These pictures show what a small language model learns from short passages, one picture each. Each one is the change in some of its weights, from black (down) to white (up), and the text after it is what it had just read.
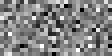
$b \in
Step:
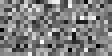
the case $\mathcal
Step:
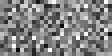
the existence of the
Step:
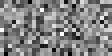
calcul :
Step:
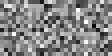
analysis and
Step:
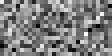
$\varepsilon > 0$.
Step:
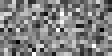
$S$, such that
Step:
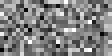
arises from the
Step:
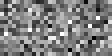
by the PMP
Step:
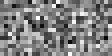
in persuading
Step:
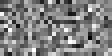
can be constructed as
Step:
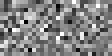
exists a positive integers
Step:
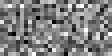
its interacting field
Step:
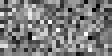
we prove the following
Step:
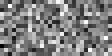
thus improve the
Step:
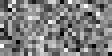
on $\hyp$
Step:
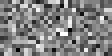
the treatment
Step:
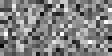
is a multiplicative
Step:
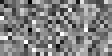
for the limitations
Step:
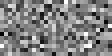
points of a commutative
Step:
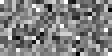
orbit lies
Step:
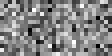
these training
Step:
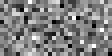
i.e., each
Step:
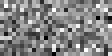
I$ avec
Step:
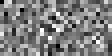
may expect that for
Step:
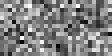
assumption that the
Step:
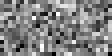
$t \leq
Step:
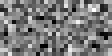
which perfect
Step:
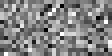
On the other
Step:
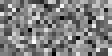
and it is also
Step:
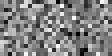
a field $K$
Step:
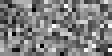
of a multigraph.
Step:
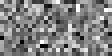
up from an empty
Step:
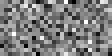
the extensions of
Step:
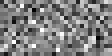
fleet size
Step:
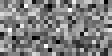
other hand, the zero
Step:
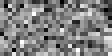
that since the distribution
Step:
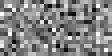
he described the
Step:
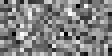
weighted degree 1
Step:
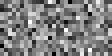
also be defined as
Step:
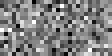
known graph polynomials
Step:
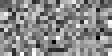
uniquely by density
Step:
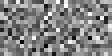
dans la
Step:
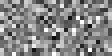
pass now to
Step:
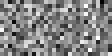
load level in
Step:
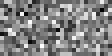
In Section 3 our main
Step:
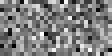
includes all
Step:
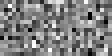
of the corresponding map
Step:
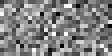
paper, using the linear
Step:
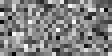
is started in
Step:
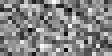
relevant operator
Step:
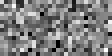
If we control the
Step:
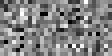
\mathcal X \to
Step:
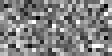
D. From
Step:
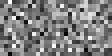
simple example of formulas
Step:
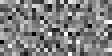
speeds and
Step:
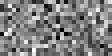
and normalizations.
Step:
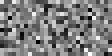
be split into 6
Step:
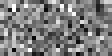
whose convergence
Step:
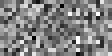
an indiscrete
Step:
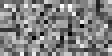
characteristic whose
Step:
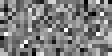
with no gap in
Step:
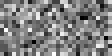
In fact, it is
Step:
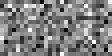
structure defined by the form
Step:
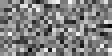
the dominated
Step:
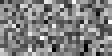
special RHD
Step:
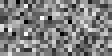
sufficient condition of
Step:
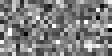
are odd, and
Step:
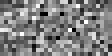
\delta $ such that
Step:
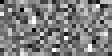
derived connection
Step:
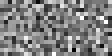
a class using the
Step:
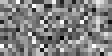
strong convergence
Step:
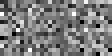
has an input
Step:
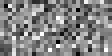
that the first point
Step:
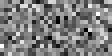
the size of the
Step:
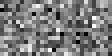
(algebraMap A
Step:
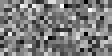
the GKZ
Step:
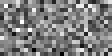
the unordered
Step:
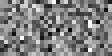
the correct element
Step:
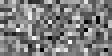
were given in
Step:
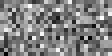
relation follows from the
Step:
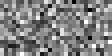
There is then a
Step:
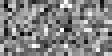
that $V$ is
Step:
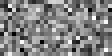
on the optimality of
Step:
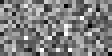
special linear group.
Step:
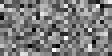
derived the normal
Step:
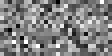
vertex $j$
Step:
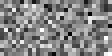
modes, a
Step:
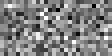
unknown coefficients
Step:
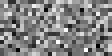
Choose a
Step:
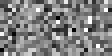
based on an
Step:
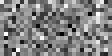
$\{\rho \gamma
